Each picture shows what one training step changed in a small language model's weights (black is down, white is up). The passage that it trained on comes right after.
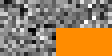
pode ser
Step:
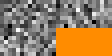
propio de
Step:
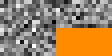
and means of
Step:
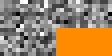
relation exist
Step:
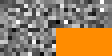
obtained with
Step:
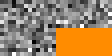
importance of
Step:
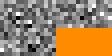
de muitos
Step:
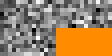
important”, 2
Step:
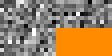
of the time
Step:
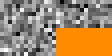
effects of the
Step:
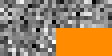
that the key
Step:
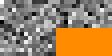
learn about
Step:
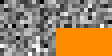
Ex. O
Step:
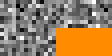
le directeur
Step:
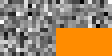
sun is
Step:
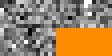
and also the
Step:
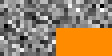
across key
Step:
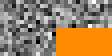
generate a
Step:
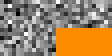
Lei de
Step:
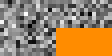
the mission
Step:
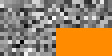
for the boys
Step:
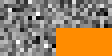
utilized to
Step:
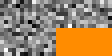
short overview
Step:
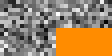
resources by
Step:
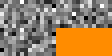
it enables
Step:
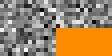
proposed by
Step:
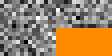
and yet
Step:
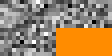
evaluate the
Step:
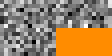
the onset
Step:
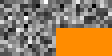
de estos
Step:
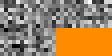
in during the first
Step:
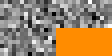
na obtenção
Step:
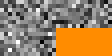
to be one of
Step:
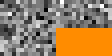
filiación de
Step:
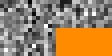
mental health
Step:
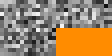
By the
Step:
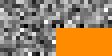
which bound them
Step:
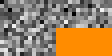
je bij
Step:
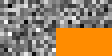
the universe.
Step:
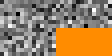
TAN with the
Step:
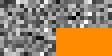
on the developed
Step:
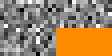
aims to
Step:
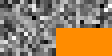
en pratique
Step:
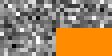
will enhance
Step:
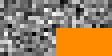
pasang dan
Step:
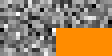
outside of
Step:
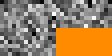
4) for
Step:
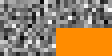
seit dem
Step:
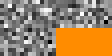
referente à
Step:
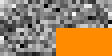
and more women
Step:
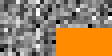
a fundamental
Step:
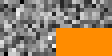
at boundary
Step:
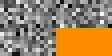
in making
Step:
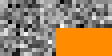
including six
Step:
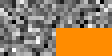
with a variety
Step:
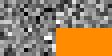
largo de
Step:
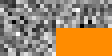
by (the
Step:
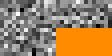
rotor can result
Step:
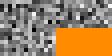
+ \cos
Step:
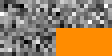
quello di
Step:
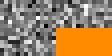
hoy se
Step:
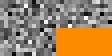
time. The
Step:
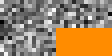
Har bir
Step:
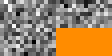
the minority
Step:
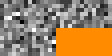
în acest
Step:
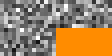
its function in
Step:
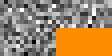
the medieval
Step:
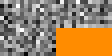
of y make
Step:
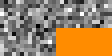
as an operations
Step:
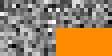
of Things
